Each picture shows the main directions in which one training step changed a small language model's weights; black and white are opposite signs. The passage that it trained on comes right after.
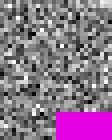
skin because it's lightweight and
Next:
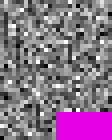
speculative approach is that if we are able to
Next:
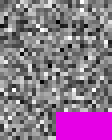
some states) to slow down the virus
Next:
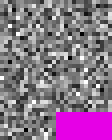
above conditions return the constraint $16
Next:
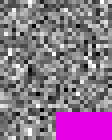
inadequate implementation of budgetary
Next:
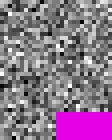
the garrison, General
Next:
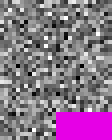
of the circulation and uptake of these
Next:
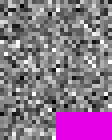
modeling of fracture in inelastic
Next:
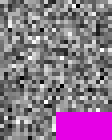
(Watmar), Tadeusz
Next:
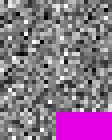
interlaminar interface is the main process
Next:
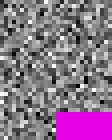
induction motor is realized with PI control
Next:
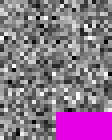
line assumes $N_{\perp,h} =
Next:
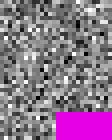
approximately 11 years. Solar activity
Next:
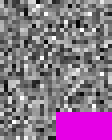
is measured by assessing teachers'
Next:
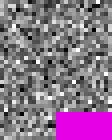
expected to be observed is formed by the photons
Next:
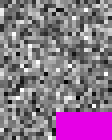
convergent archival,
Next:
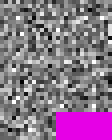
values for nighttime hours, grouped
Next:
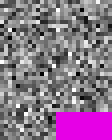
nanometer precision; \item
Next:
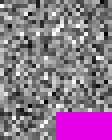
it encouraged sustainable
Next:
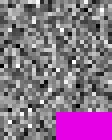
- Advection of ^{40}K at
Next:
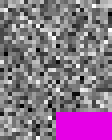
developed at the differential resistance peak.
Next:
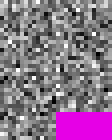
using a custom Python-based
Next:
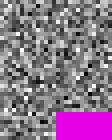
of each external particle. The indices for
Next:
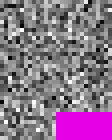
– solar collector; 12 –
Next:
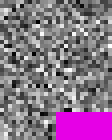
false triggering 4.
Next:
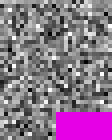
volume of network traffic data
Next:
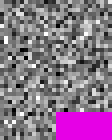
self,” “self-brand
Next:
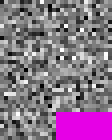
theory (TDHFB) \cite
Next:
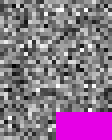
and corresponding intervention strategies. [8]
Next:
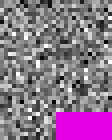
a specific slice based on certain data rate
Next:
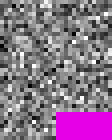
for biological data and real-time system identification
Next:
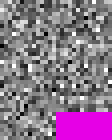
shown by the blue (solid)
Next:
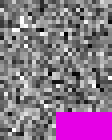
in the limit $x\ra 0$, and possible
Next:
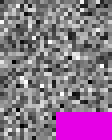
channels, a permanent connection with the
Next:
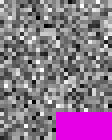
A particularly active and productive area of research
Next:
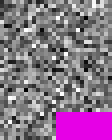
can deal with unspecified functions in
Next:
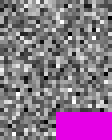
transactions access data tables according to different
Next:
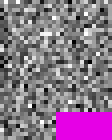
move along the direction of decreasing
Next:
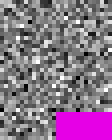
that a successful model must address.
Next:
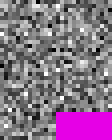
a metastable cosmic string network that
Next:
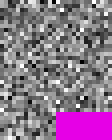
amount depending on the average inter-site
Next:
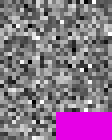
Tool-Based Knowledge Access
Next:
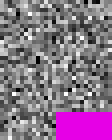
plateau fractures caused by a
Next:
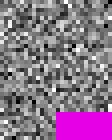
utilized for the coverage prediction. A
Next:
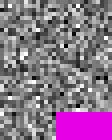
while female teachers have a high
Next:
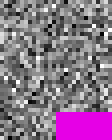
information to be reported in the journal. The
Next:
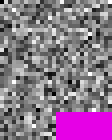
conversion (control task).
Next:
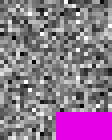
of Xu et al. (2001) is the
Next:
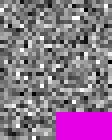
according to the QPSO algorithm,
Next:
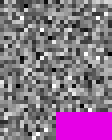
growth conditions (temperature and pressure).
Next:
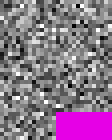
Back Door. These frauds are
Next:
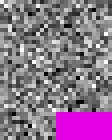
image classification efforts
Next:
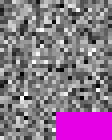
by withdrawn of venous
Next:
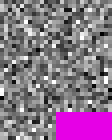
and grating efficiency, transmission in
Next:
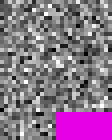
communication, which, unlike classical
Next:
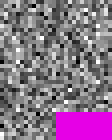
registries, standardized incident
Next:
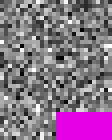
over replicas and spins as {\em
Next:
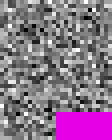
: \mathbb{Z} \rightarrow Q$.
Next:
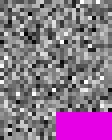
other types of instabilities. One of
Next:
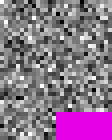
not participate, either other pre-selected
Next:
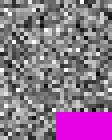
health. It is the backbone of a
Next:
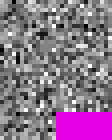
Current limits on CO emission brightness
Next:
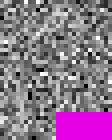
the first principles and contains no ad
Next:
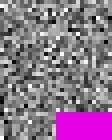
be derived empirically based on the maximum
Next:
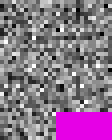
to a unique ExSE solution. (The
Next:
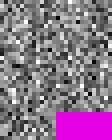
and validated them using the distribution reported on the
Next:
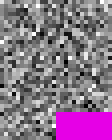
skills that individuals learned in
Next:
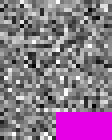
LE is competitive against
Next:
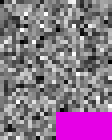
is not represented by any of the canonical
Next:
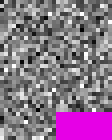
find the quotient and remainder
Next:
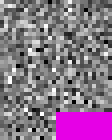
interaction networks. All subsequent
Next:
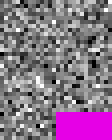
few days until such a connection became
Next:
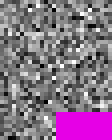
The proposed solution has tried to provide an
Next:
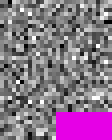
of ions through the flight tube.
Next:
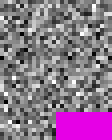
and placement of RIS elements are
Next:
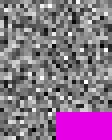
zone had the highest percentage of the
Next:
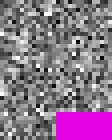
of variance, LSD = least
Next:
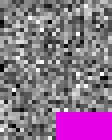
provide services, sign electronic contracts,
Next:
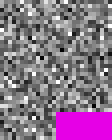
DESIGN The performance improvement can be
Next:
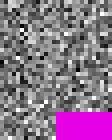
teachers, the Grammar
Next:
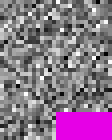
need to see the balance in the areas of
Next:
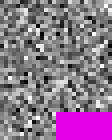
all the parameters. We proceed now to
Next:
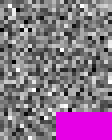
particle best or the local best. Each
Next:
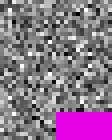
of round timber. The two evaluation
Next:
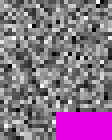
of a mobile inverted pendulum
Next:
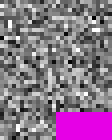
\\ Y_n, &\text{else if
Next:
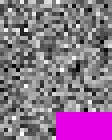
for the neutrino oscillation
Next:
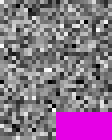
this work, we require sequential patterns have
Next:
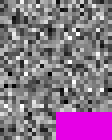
MES Method (x-axis:
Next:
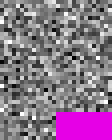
panel). For the first case with a constant
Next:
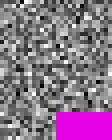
vertical arrows indicate the optimal cut
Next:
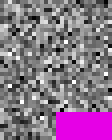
a sufficiently large volume to not be
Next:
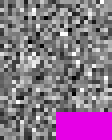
profile, and instead it has been
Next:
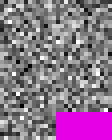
the realization of these goals for visually
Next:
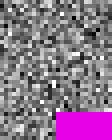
to solve. Approximation algorithms can
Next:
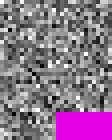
of SELFNET, as well as
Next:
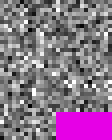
the C-Band have been evaluated in a
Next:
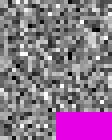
of equipment and bottling During
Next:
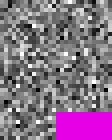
time consumed as leisure. Since the
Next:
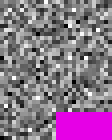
in the ensemble of nuclear
